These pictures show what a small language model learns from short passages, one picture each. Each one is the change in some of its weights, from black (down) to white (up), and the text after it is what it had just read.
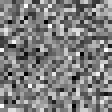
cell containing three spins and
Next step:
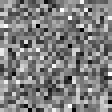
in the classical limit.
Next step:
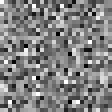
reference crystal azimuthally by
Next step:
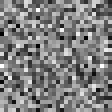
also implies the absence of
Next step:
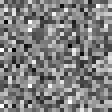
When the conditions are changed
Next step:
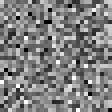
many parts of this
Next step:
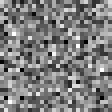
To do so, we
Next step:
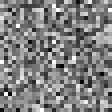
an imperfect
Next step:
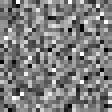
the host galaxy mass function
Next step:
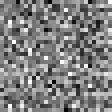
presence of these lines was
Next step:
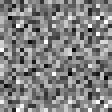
laws and considering their
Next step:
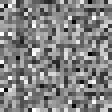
incomplete, even
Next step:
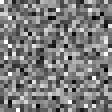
diffusion constant (D)
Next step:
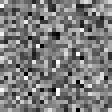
groundbreaking discovery
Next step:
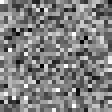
band gap between the
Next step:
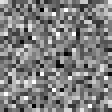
However, the peak intensity
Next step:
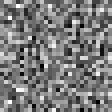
and let $N$
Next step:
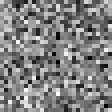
electrostatic acceleration provided by
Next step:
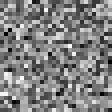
can outshine the
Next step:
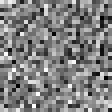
and symmetric variations in the
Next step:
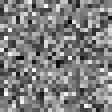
Helium in a
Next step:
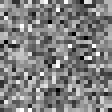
capturing this
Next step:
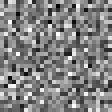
all of the measurements.
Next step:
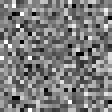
states (DOS)
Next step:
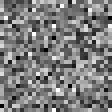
detectors via CAEN
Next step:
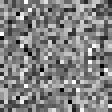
is defined as the optimal
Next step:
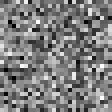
experiment. To generate data
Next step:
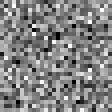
body hair, quantitative
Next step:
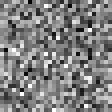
moderately. Moreover,
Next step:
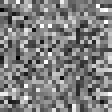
the process at the domain
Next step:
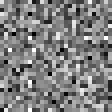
eventually collide with
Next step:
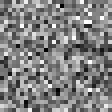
relativistic heavy-ion collisions
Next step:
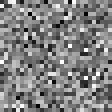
detector like AdV:
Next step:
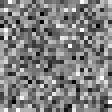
In the classical limit,
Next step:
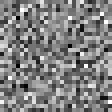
imaging error on the reconstructed
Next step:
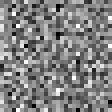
stands for a
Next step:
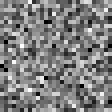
been done following the procedure
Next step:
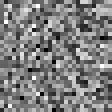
suggests that omitting
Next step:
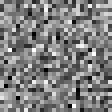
sphere, with both
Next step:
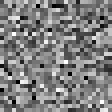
other side ``b''
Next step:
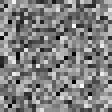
acceptor, have
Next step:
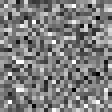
$R$ by
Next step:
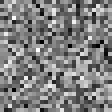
for data enhancement. The
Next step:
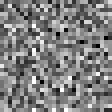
mode polarized in the
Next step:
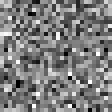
kinematic decomposition in Section
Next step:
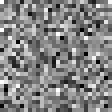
purely elastic scattering of the
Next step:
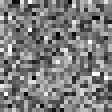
are closed curves centred
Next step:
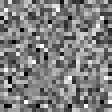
the initial ZF
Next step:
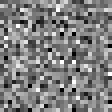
the augmentation
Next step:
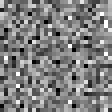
switching of conditional
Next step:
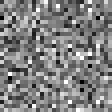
in this dataset point to
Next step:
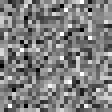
purpose. The membrane
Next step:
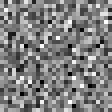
the optical domain which is
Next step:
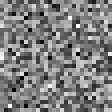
evolution. The dependent
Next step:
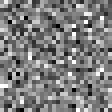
This parameterization allows one
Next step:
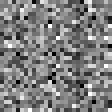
each country follows its
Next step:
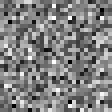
acknowledges receipt of
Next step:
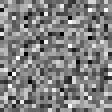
on the application-specific
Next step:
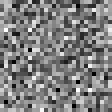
sum of three contributions with
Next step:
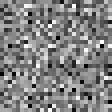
a powerful tool to
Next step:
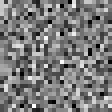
which is suppressed by vortex
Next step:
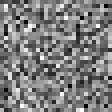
the milliarcsecond
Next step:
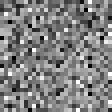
approach reads as follows
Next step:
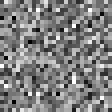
temporal dimension to our
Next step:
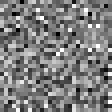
from the TF mean
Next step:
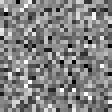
such a way that makes
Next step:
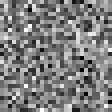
as the top quark mass
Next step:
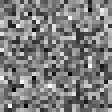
datasets. The method considered
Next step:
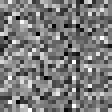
detect a number of features
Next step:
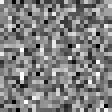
fermion determinant is replaced by
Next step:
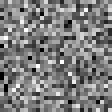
is the number of
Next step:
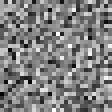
their notation. For
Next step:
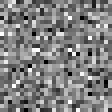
in turn extraction, and
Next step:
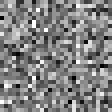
to substitute in the
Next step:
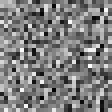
and contact lenses provide
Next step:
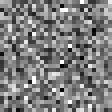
Hence, in the
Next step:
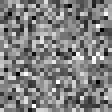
\item Introduce
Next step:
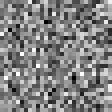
been applied to plasma
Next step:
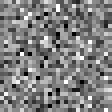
this cipher uses
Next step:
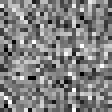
we obtained a full classification
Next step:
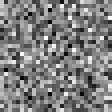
which can introduce a strong
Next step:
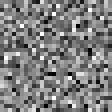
appears in one measurement
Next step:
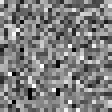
complex conjugate of the
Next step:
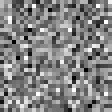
longitudinal photons associated to the
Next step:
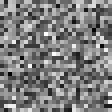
of both the photon and
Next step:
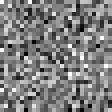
states and parity-time
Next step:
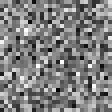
an example to demonstrate the
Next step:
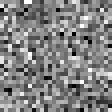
such a defect,
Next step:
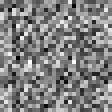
NNs based on the
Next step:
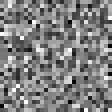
in the definitions of
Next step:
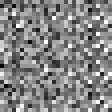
laws for interference in
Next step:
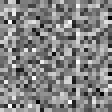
for the insider
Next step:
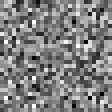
by by substituting
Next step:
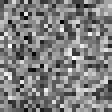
transfer. The Dirac and
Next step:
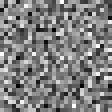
on a large scale,
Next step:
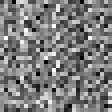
the stacking procedure yields
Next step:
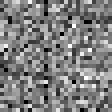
classify words, while
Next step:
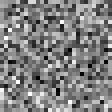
the HH qubit described
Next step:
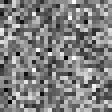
not ruled
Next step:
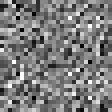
and $\gamma_{\rm
